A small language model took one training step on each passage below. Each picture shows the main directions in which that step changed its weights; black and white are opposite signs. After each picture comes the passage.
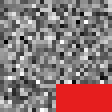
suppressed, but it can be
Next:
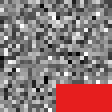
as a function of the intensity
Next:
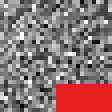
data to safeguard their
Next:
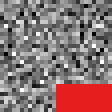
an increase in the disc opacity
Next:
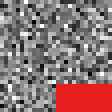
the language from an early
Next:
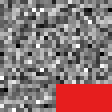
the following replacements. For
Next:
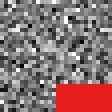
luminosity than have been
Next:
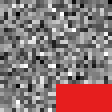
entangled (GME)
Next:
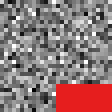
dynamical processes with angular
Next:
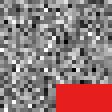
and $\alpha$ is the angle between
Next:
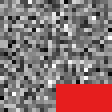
be beneficial as a design
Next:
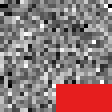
God, My God,
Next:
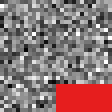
made. In figure
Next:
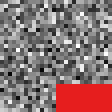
containing M points. To get
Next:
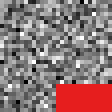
separate myth from
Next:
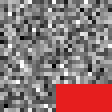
on general grounds in QCD
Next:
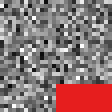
it also contains invisible
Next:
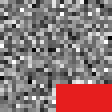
catalogue with optical
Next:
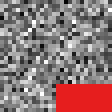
the cluster members.
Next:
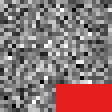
of identical dissipative
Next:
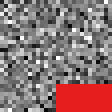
of VCPU parameters (and
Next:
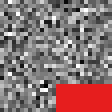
have been proposed for various applications in
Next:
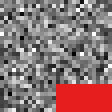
a recent study of flames in
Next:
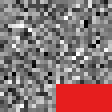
overcoming coherency
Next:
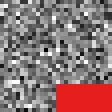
observed to suffer other phase
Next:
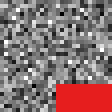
the linear system \begin{equation}
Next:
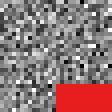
success criteria and
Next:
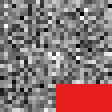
{\em relative} velocities
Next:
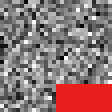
the past end up with negative
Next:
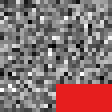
(as a percentage of the
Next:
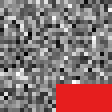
effort presently covers
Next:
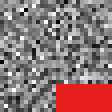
of y' . It has been found that
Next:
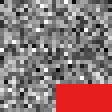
Ethical considerations The study was
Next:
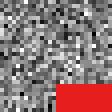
it receives from other
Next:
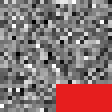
³ Cluster of
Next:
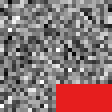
new methods have exploited the
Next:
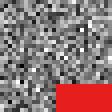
square near the main
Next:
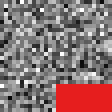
in polycrystal evolution by
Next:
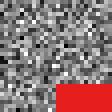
critical end point, a
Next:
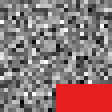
chiller model - ii)
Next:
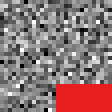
the context of knee
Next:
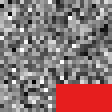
forms. The tablet coating
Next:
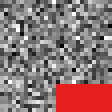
development of molecular markers,
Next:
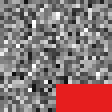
the sample mean. H1.
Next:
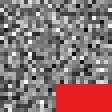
due to factors such as complex
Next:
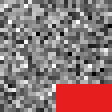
details, procedures for
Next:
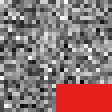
numbers Structural
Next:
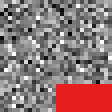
of the measurements, let us see
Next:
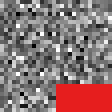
to students, and hence,
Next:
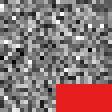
environments that are uniquely
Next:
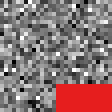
a unified QFT model of
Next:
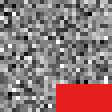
$v_{cr}$ that depends
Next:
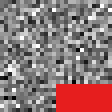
internally consistent measure, a
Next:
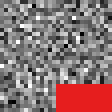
fit only the sources in cache
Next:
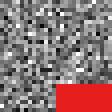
JJ switching with
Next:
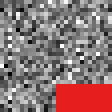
systems the power spectral density of the
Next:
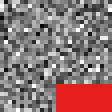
and the advanced merger
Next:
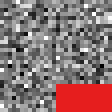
using the WHO Adverse
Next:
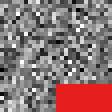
not survive to his
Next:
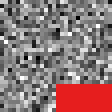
varying media. Their
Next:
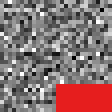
on the Safety of
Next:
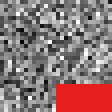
2 in the middle in
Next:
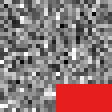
informed consent Written
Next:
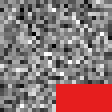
CLIR urges
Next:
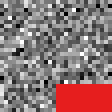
of Physics, University of
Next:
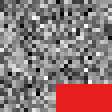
people acquire a new
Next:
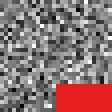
resistance and shape of
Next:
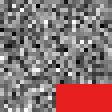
[4] Singh R,
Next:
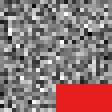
Open Space Low 1
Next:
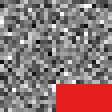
theoretical basis for this statistical
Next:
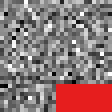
attending health centres in
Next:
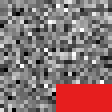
signal formats before any
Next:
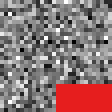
costs in different modes** |
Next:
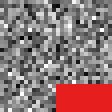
size affects BI positively.
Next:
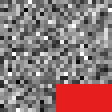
on request mostly concerns
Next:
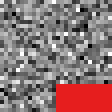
standards (2). Herbal
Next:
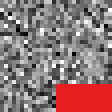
dimensionless in the rescaled units
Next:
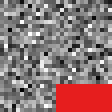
Ising universality class. The quantum
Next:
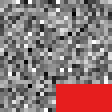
be apart from targets and
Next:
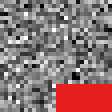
of energy along equipotentials.
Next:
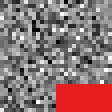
the signal amplitude,
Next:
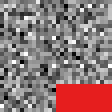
nuclear physics and particle
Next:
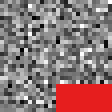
Keywords: Hebal
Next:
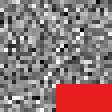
segments of varying lengths
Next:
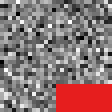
cylinders can be obtained by
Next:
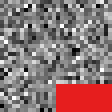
paths, forming images on
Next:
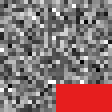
factors: (i) additional
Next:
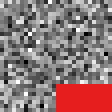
area resembling normal and
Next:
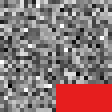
chromium(VI) species
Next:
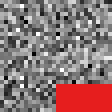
one session with Music
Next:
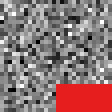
of Shodhana and
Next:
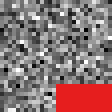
As previously observed, only a small
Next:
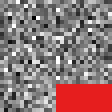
their relationship to the FU. We
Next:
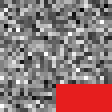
often have complex terminology that
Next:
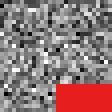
first glance, this reformulation
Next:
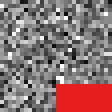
employing the actual
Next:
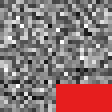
Risk assessment of import and
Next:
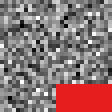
excess molar volumes,
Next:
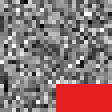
the remaining for testing. For
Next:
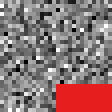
of H_2PB was used as
